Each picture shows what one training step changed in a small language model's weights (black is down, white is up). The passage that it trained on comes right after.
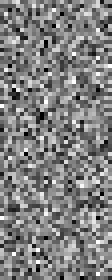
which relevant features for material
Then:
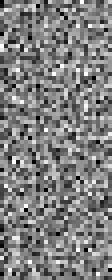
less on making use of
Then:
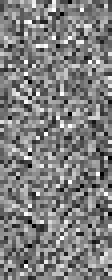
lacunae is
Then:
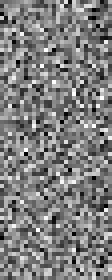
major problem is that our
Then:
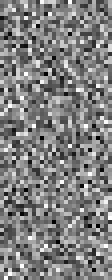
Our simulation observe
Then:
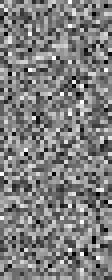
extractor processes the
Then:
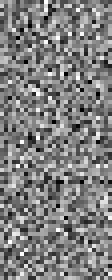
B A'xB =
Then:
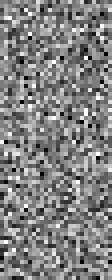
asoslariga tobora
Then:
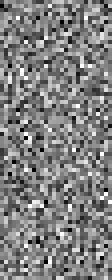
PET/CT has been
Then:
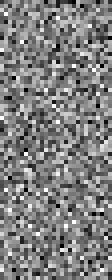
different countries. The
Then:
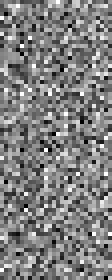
Link to LLs
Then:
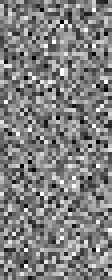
Faso. En
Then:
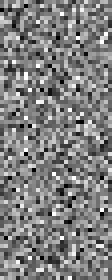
representation. We solve the
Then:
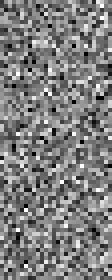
the reconstructed peak
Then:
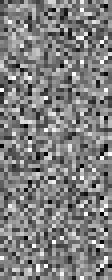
section labels of the
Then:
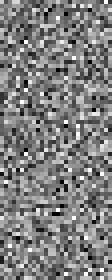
with record accuracy\\ using
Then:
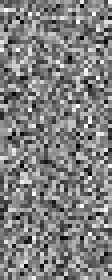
failure by overseeing
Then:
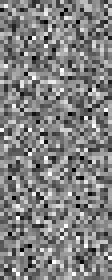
classe, para
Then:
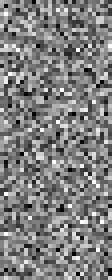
da região,
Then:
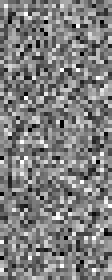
the level of importance they
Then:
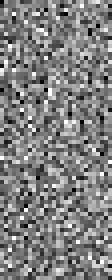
of $X$, increasing with
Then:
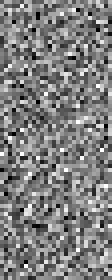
in the proton, as
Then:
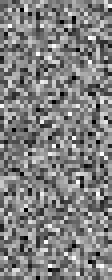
esterase activity of
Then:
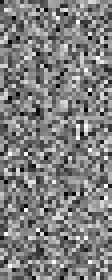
once with our source
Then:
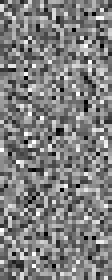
(Dehesa and
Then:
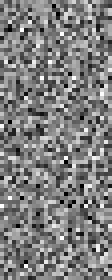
avoid delay in
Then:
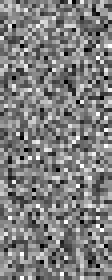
are determined by poles in
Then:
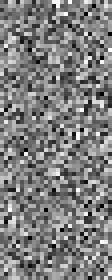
act in their own
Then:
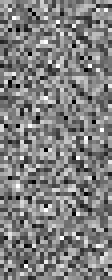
the decompositions
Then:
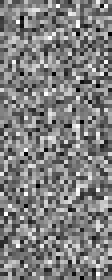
environments are located
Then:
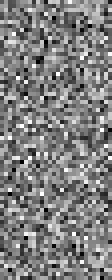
70% of all
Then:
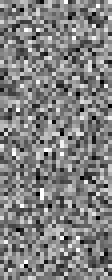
los relojes de
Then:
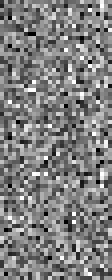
a fictitious
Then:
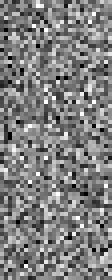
Predictive role of
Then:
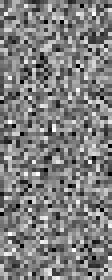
science students, and
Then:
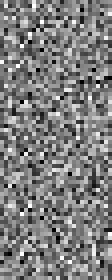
to avoid the corresponding
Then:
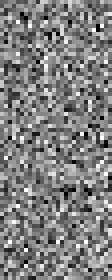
From Learning from
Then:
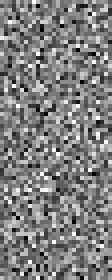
uniform dimension of the
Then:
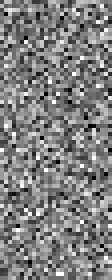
change the state of a single
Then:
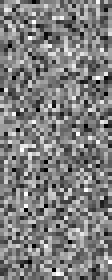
limit the mobility in
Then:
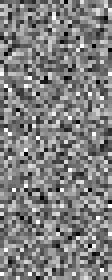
quantum gravity theory,
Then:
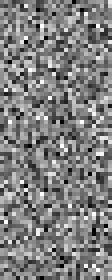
de financement, de
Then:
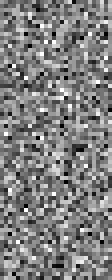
that they do not deform
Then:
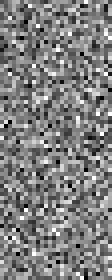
more patience in the aspect
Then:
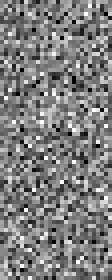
the Vector Error
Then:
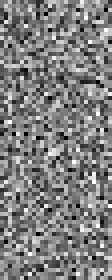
SRAM cell, the
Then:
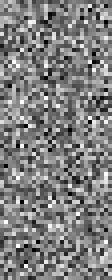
wden. Top -
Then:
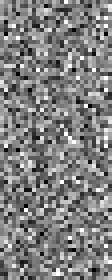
the shooting
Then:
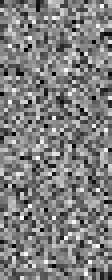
of a photon. To
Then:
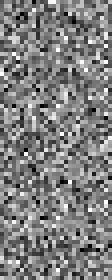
readable even if the
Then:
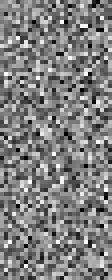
U_2^1 formation
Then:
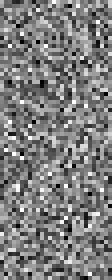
itself a canonical
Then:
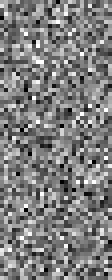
while leaving all other conditions
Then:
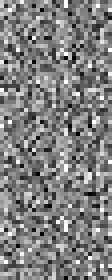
fossem esses
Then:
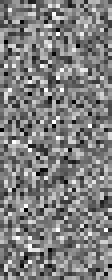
follow-up and outcome
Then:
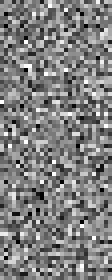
efficiency of finding
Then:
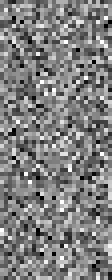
con el uso de las
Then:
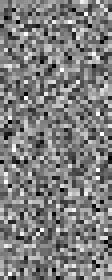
is illustrated in
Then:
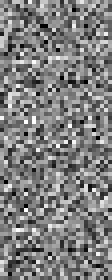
Key words:
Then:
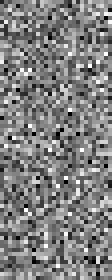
with other nations Low
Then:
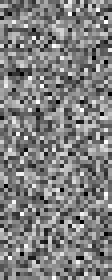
for a reasonable time
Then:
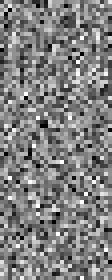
learning in the classroom
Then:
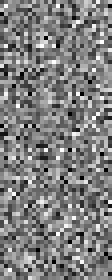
infections, there are
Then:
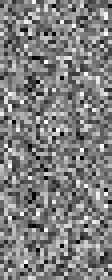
(further details
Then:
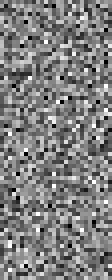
his time. To begin
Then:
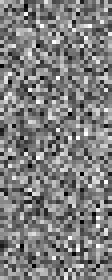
coli* are among the
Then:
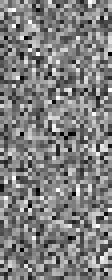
natural sources and mainly from
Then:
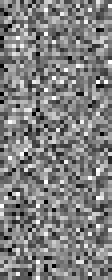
study area Sandy
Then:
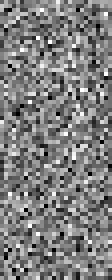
case one can expect larger
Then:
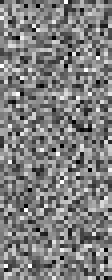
lado mais negativo do
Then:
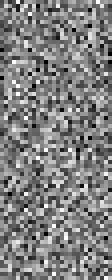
His work systematically
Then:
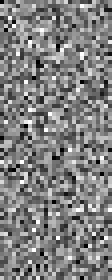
classification of whether or not
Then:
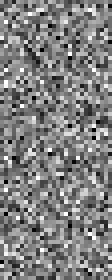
personal, ⁴⁴
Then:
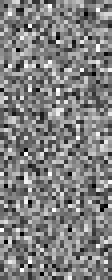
to happen in
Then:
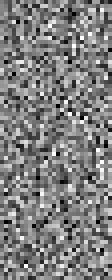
e folha de
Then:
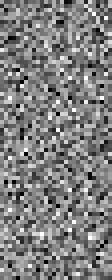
mechanism. *Journal of
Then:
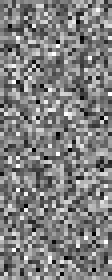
for rigorously
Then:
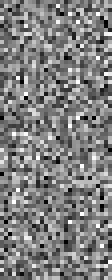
are presented for the correlation in
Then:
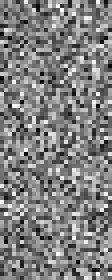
goal was to provide a
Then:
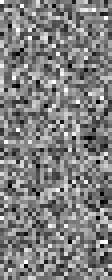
simples compostas
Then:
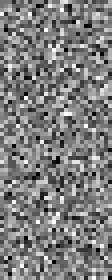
the same as the classical
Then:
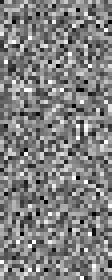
on the edge of the
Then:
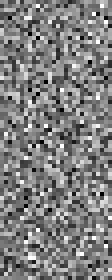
etičko i
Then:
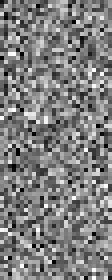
useful as tests
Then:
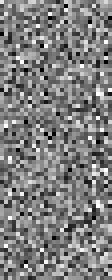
yuklangan videolar
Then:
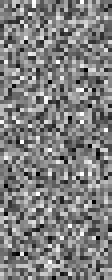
У старых
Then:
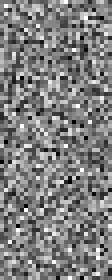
PV panel integrating a
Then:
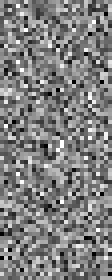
ega ekanligi
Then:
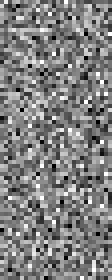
nuestra escuela
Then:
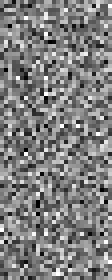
the 10-year period
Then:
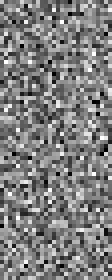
notug‘ri va
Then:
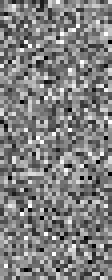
to create NOON
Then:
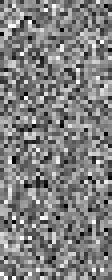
to read about data; they
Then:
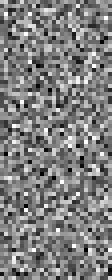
is dominated by transverse
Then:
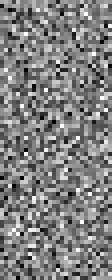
is observed that under mild
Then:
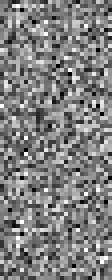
for species identification were
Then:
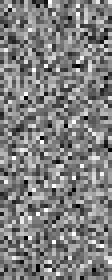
solutions in the light of the
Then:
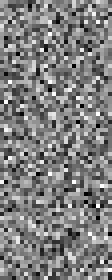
facial configurations as
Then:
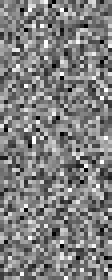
и клинической
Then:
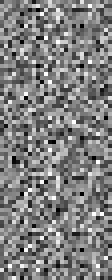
energy resources: the
